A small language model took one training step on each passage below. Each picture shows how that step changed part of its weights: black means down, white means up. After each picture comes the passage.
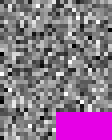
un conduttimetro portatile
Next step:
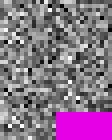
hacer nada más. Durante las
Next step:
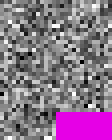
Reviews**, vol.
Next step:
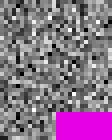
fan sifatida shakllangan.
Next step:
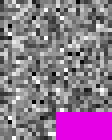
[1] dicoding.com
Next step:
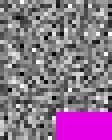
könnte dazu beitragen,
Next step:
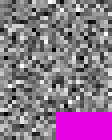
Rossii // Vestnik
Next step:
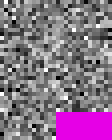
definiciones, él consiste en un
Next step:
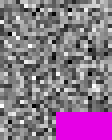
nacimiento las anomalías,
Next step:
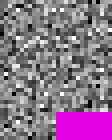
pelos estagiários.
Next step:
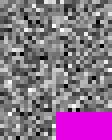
miat as-sabi’a /
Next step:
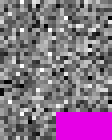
Prezidentining "Iqtisodiyot
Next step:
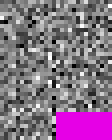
at the Jorge Basadre
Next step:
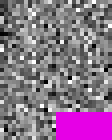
va yo'naltirish jarayonida
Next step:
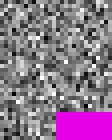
*Politeness. Some
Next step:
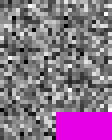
желудка с тонкой
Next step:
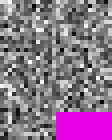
est arrêtée soit mise en
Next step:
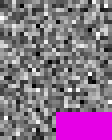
este contexto, la norma
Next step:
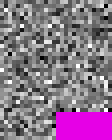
Fondements culturels de
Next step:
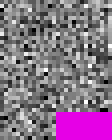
rag‘batlantirish turlaridan
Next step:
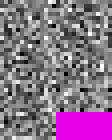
agente regulador da vida em
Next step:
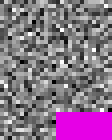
yo‘q qiladigan tarkib
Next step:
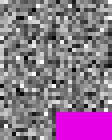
Proyecto Integrador de
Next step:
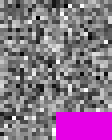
o estudo com um paciente de 51
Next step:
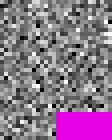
келиб чиқиб,
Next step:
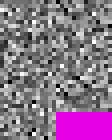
perawatan bibit sawi dengan
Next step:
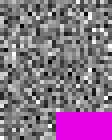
con el acuerdo constante de las
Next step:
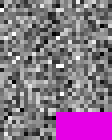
va bu hali boshlanishi. Sizlarning
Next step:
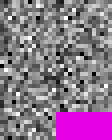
Сажриддинова шу
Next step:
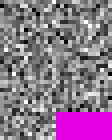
ko'rsatib o'tilgan.
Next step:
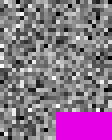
e criminalização alimenta
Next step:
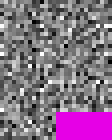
a partir de 1982, con el
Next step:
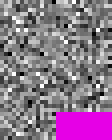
where writers try to
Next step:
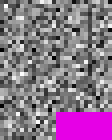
efficacy, and openness to
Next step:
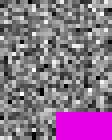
fuqarolar, yolg'iz
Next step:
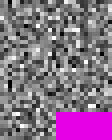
notre recherche, nous
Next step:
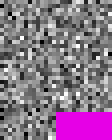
швидкості та надійності
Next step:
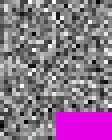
Pohronského Inovca
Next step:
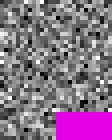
R. Maasen e Na
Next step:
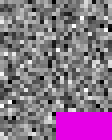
pedagógicas como palestra educativa
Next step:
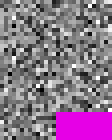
açıdan gelişmesini
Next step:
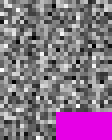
English]. - Hirniak,
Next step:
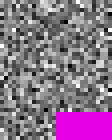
elemento de permanência (não
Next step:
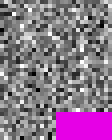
ifodalash orqali nutq
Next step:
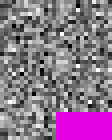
- Schaagen, H.J.
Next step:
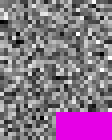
qayta tiklab, uni
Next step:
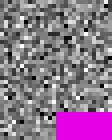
структурированный ответ
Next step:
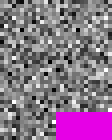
communément admise, **les
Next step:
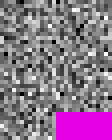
sociétés échantillonnées
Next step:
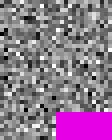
STUDY Abstract: The
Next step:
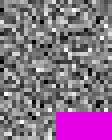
formando ángulos casi
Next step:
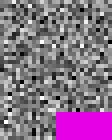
frontera, debemos
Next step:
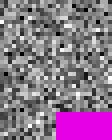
– SNIS. Brasília.
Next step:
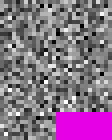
independente e objetiva das
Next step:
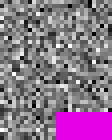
направленной вдоль оси z
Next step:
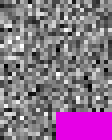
дошкольного образования"
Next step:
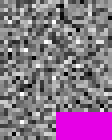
zarur. Bu bo'limda
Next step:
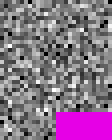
зусилля людей
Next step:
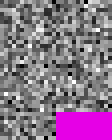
є ключовим етапом
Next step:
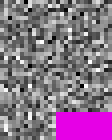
o‘z tarkibida 17 ta
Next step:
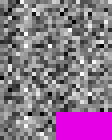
menyalahgunakan bumi,
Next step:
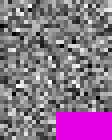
robustezza e offrire
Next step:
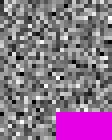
guerra. Por otro lado,
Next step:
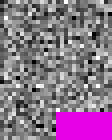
Knowledge Governance
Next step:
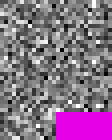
a participação da população nas
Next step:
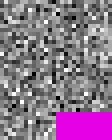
em processos de tomada de decisão
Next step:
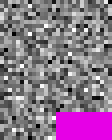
pedagogical thinkers regarding the
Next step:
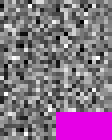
старший науковий
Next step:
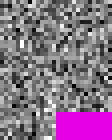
имеет большое значение
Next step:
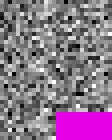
Тил белгили табиатга ва
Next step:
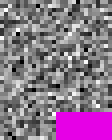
oval shaklli o'sma
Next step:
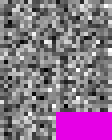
Yosh Tadqiqotchi"
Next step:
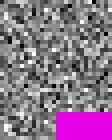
yozilgan xaltalar yoki
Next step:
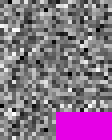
hat, wird genau diese Fragen
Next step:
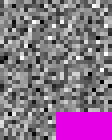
indesiderate che si possono
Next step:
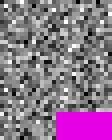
kann die Handreichung auch in
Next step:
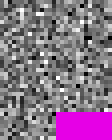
la investigación: Revisión
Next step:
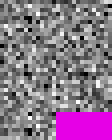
2019) с появлением
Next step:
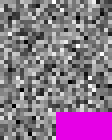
var ve bunların çok
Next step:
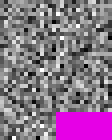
madaniy merosini global
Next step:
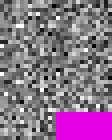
ГА при внутрисуставных
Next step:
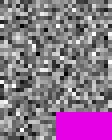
sur le maître était donc
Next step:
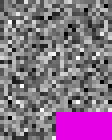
franceses, y por medio del
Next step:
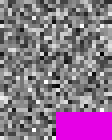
Zn, Mn, Ca, Co
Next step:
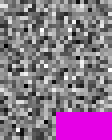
o'lim ko'rsatkichi
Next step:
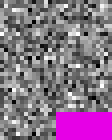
familias— es esencial para
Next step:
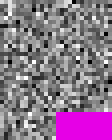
África, América del
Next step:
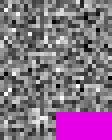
o'ziga xos shakllarda
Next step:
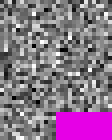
har qanday o'qituvchi -
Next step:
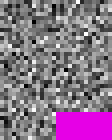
to'g'risida" gi
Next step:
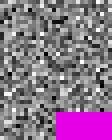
Abstrak : *Gabungan
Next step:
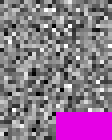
abierto. Estado actual del
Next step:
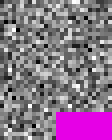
di funzioni e attività,
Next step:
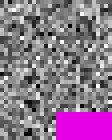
*C. chinensis*, *C.
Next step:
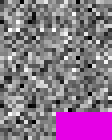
Innovative Approach as a
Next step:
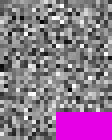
resultado científico*.
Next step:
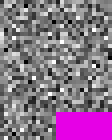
andere gevallen adviseren
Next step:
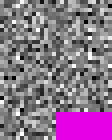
demais regiões. - d)
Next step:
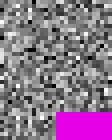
provocărilor cu care ne
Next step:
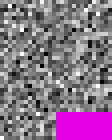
amalga oshirilayotgan
